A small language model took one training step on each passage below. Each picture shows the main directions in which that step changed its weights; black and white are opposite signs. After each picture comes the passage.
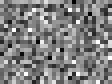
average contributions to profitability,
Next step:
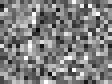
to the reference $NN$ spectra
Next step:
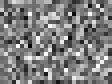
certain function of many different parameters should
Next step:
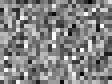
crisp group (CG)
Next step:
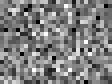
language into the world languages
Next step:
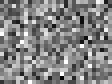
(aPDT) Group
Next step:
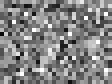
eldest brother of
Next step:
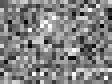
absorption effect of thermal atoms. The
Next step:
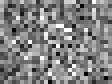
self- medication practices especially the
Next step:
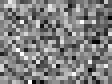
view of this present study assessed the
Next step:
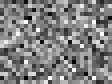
ultracold CaF
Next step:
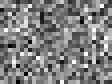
process from real cases, and then
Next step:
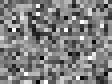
Sitter spacetime is not equivalent
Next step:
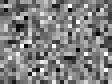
of turbulent motions on the
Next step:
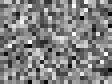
as geology and climate, is
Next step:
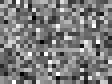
{\em npj Quantum
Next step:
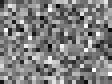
general MAG Lagrangian, see Appendix
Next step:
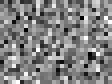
miles also came into
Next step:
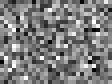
Monitor Calls in
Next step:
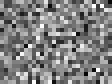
this possibility by analyzing large number
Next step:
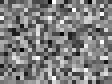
G.I. Bleed
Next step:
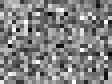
the electronic structure in the layered
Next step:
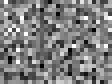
email of LL contact
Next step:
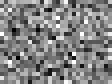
hybrid density tracer, the
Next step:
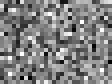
that DMI-induced
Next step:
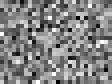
beam transport criteria. In the
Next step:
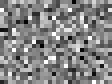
modes, which we do not read
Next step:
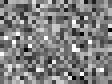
Helmholtz operator
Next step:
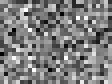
strength of the k th topic in
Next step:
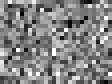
clinical examination patient was diagnosed
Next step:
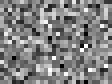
successful implementation in the field of
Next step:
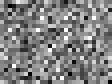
very few currently existing no-take
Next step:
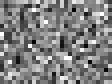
effect of the surrounding bosons,
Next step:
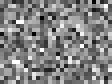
addresses, Device
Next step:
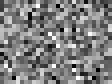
$f_{str}$, in the
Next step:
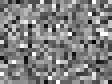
is a 4 - Regular
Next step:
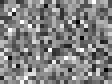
paper we focus our discussion on the
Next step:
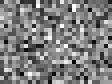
p. 39) comment about
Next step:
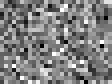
the work reported in this paper.
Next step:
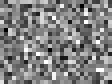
water and membrane
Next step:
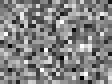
Si. It is observed that
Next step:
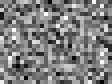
0% All the respondents are in
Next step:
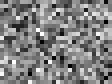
of a resonance-like feature above
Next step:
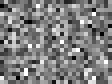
C$3$ $\rightarrow$
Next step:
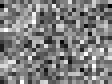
to enable data from groups across
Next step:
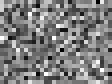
$E$ is applied for
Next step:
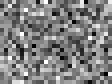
V. [Signature]
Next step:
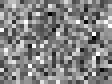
the field measurements. II.
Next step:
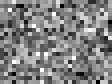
Paper\,I). Figure
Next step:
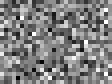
2013). This is to ensure that
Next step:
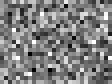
cooperative development pathways among the
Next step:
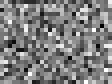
relationship between the duration of radiation exposure
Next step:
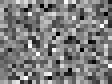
concerns that challenge them in the implementation
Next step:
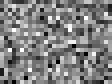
very characteristic for human networks is the
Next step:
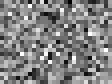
and characterized the precursor
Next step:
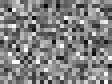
In this day and age, English
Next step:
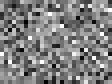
the total run time 7 minutes.
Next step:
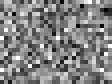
both the hardware and software
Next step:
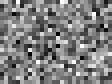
as compared to using solid steel
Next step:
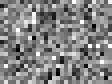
to stress. The majority of an
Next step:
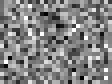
and facilities? The distribution of local
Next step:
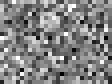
away from low indexed zone
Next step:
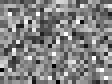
training of all such neural networks and
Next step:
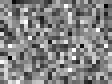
pattern annotation languages:
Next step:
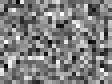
that the MSPQMC energies
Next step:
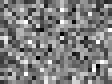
elliptic configuration necessitates a
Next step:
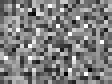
\caption{Mapping from the
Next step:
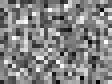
modes for the case of the linear
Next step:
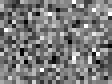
the independent samples t-test results
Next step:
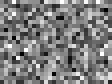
extracted from the data by fitting simulated
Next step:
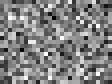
support erroneous conclusions.
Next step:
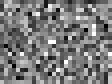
finite the action of all asymptotically
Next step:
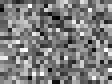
far from equilibrium behaviours, including
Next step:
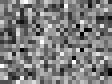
grape berry surface,
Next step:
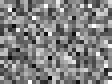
In this section we study how the
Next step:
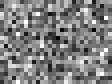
the CCD target with characteristic rate
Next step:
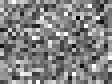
slightly different prescriptions of how
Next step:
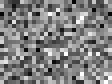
the worst among the three,
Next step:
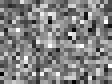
a community extension program. Figure
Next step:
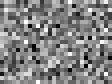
{\it Phys. Rev.
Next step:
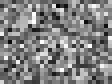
touch a wider public and
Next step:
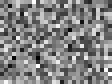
diseases. Cytotoxin
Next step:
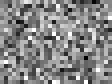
treatments such as scaling to more
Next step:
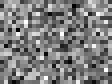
the characteristics of its predecessor
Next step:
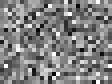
Section 8 addresses the conclusions of
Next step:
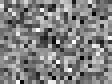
summarizes the adaptive state estimation component
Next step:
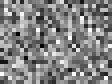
in parentheses, contains
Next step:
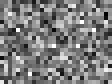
targets, thereby supporting affective agents
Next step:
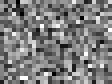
in Fig 2. The load
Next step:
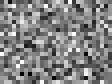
visual, whichever is
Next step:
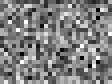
two wavelengths (depicted
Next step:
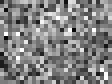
planning, collision avoidance, and
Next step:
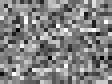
(Figure S1). As a
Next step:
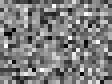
scale having options ranging from
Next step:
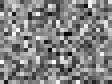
the \NS sets between parent
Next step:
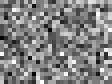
responses become less detailed and are instead
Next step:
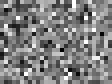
of Single Parents This
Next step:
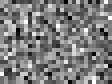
overlaid with experimental data obtained
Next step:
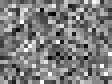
document: Impact assessment
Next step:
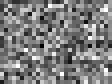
sufficient to execute the algorithm.
